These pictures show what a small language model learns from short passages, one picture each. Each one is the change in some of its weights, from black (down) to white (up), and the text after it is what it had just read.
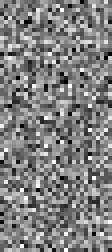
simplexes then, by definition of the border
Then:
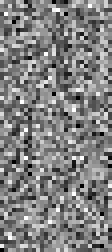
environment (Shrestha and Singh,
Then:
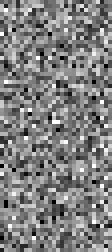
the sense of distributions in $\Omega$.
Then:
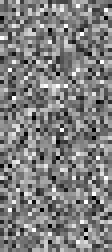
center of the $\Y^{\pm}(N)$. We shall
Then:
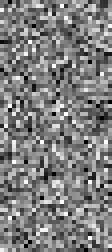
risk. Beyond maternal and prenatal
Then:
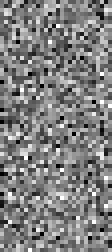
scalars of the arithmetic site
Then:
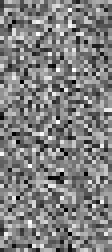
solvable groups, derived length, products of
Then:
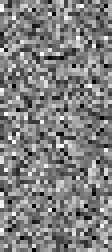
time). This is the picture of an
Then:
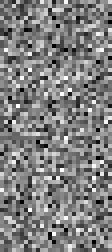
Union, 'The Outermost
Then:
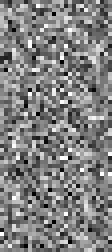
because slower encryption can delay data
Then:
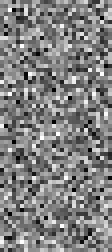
the drug showed good absorbance was
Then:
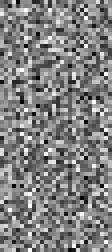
bounded universal norm. It is known that every
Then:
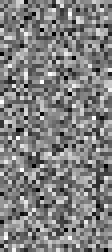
wir aber noch nicht mit
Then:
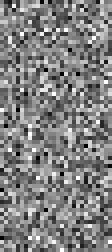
physical interpretability. For reference, the key
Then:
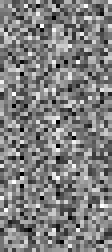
\ \mbox{if} \ s\leq
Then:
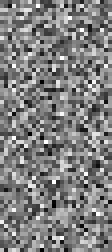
this section we extend the previous analysis to the case of
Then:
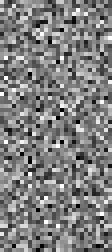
Supplementary data for X-ray
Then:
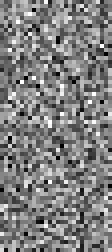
sequence $$ p_n(z) =
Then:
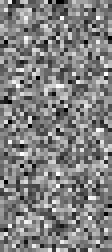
The function $\hat d(x)$ satisfies the inequalities
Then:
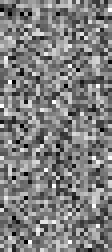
a barrier to identifying potential conflict
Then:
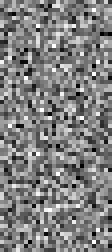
plus, $F$ doit \^etre
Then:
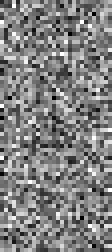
possible results of interactions. We assume that different objects of
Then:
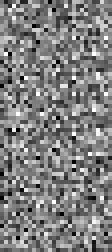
performances for the optimal strategy in the two different
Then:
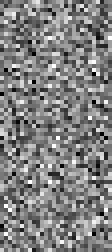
in the ministry of Trade to which he
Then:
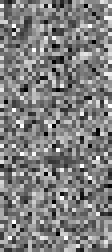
C}^n))\; \longrightarrow\; {\Bbb
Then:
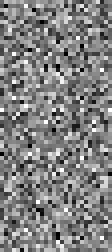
of continuous functions, with $\sup_{n\in
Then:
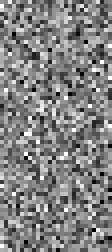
$s=q^{-1}$, the Hopf algebra
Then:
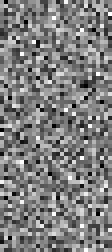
conducted in Nigeria by NECO and
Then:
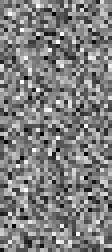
and so on). Therefore we recover it as table
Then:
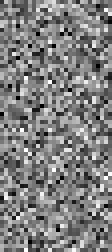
lower elongation of about 4.5 ±
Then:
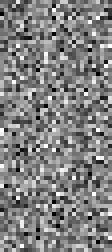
Durga's family. The sunny
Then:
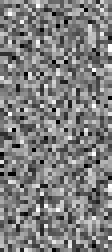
and constant variance σ^2 .
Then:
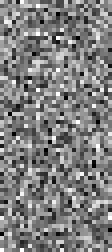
profit from OS, e.g. data
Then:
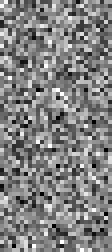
x$. If $E/F$ is the degree
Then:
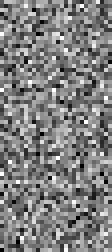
of identity in $G$. Since $G$ is a
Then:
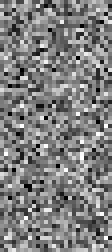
Control and Prevention 2014).
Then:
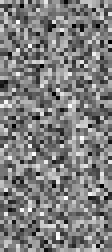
hours Interviews - 180
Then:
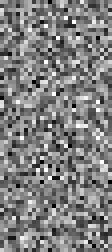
Model (SLM) This study basically depends on
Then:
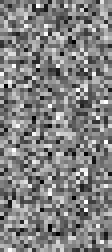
if it has an active node. Moreover, we define
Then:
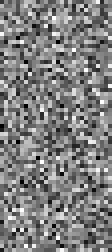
number of top $k$ central nodes that ensure that
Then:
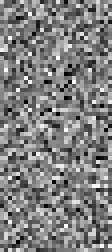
- o Jens Reinhardt - JR
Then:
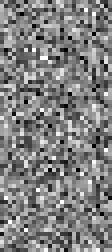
was added to a suspension of
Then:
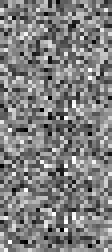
gradient or the gradient w.r.t.
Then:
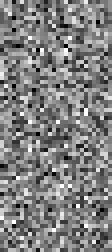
quiver \texttt{K4} associated to a
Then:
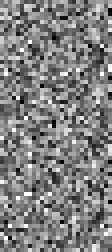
control system along with the quadcopter dynamic model
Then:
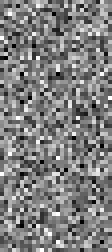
and ranks $1 \leq r_1
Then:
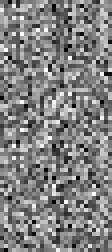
bank’s customers, their level of
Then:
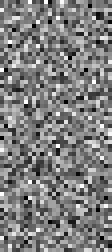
graphs) The Grover walk on a
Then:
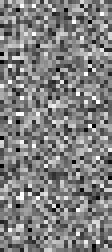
special CDC tables and later on use
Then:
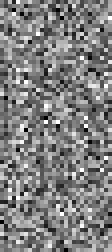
this condition fails we consider one of the following inequalities
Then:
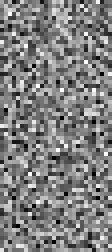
\subsection{Comparing Bounds derived via
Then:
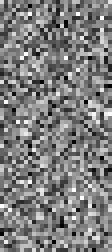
results} As the title says, the main
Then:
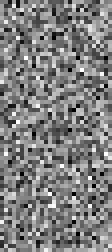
metabolic disorder caused by inherited
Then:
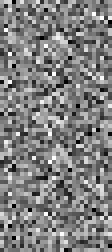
JH homologs whose molecular activities remain
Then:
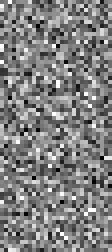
$H^0$ case, the other one is
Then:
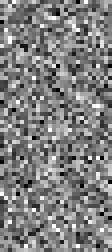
kHz (sampling period of 0.1
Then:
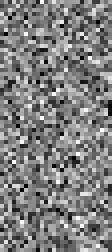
of patients 8 - 35 years 2. Physical
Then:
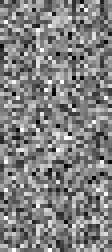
group specified by the consortium,
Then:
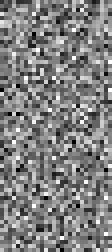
chosen as it measures teacher motivation by
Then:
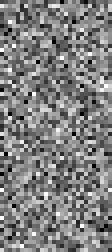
major changes on ECG in women [9].
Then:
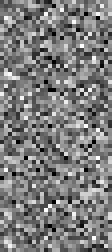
SOLAR AIR HEATING
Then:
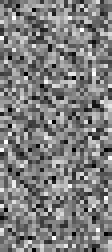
significant effect on production efficiency is rejected at the 5
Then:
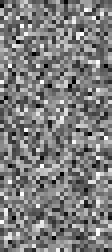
cholesterol ratio. In table 3 and 4
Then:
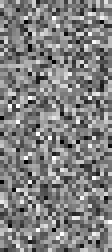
Halictidae, Iran,
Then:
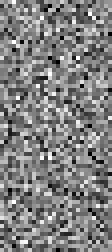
Regarding the SRake receivers,
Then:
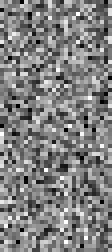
their treasures, they presented to Him
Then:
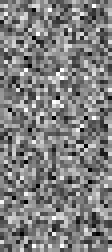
with each $\nbd_\alpha$ covered
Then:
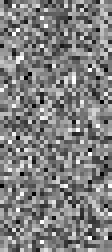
introducing implicit mutation. In
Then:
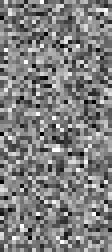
of soup and condiments. Diets
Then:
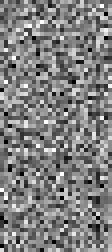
ways without changing the monomial in
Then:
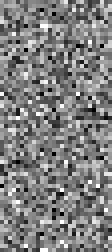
The livelihood structures in rural areas in
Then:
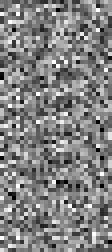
\end{align} \end{lemma}
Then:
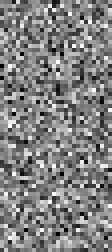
\text{cn}_k(i \tilde
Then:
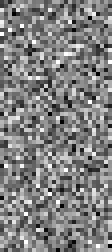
1937: "The state system implemented by
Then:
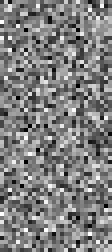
purely depend upon the driver's attention
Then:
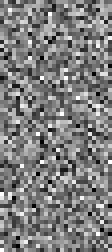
(delamination, CSDMG)
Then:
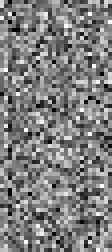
Byrrhoidea*. Apollo
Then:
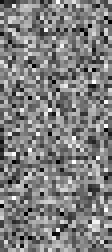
same graphs were constructed in a different way by
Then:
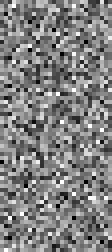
reading purposes everyday? 30
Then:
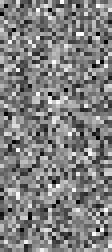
\dots, N, \quad (3)$$ Moreover,
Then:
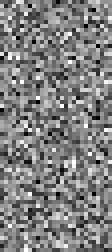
noted that our theory covers the m-th
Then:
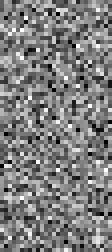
Title Authors A2-1
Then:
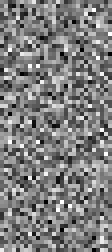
insignificant. Graph 1:
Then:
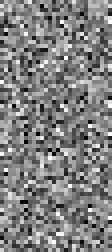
of pregnancy, gestational
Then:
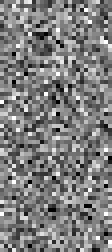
$(y^*, u^*)$ denote the optimal solution to
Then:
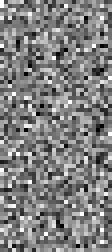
}{\partial z}+x \frac{\partial
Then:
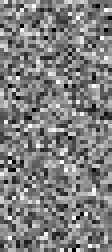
received 20 mg teneiglipitin
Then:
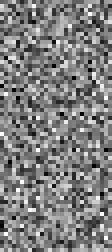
in the optimal control profile of the UTM during
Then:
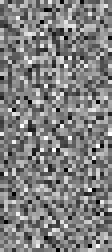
Chair, Organizing Committee
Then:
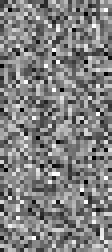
quantitative version of the classical fact that there are only
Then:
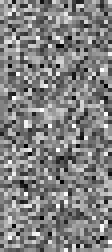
\subseteq \mathcal{Q}_h(z)$. On
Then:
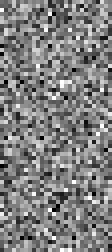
structures, namely the natural and real numbers, are
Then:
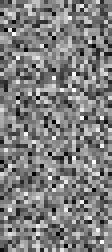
intensity and the wind speed, respectively. 3.
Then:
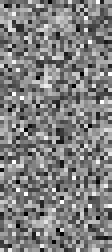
such an approximate unit shows that the closure (with respect
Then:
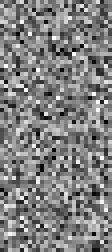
to be the direct sum of the successive
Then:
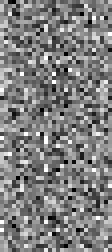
20°C evolutionary changes pointed to
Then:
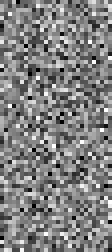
i$, so that it is given that the starting state
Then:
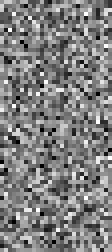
applying Theorem 2.1 yields the result.
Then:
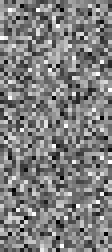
both, the Colburn factor j and
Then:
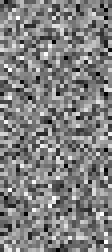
far is not large. De *et al.*⁸
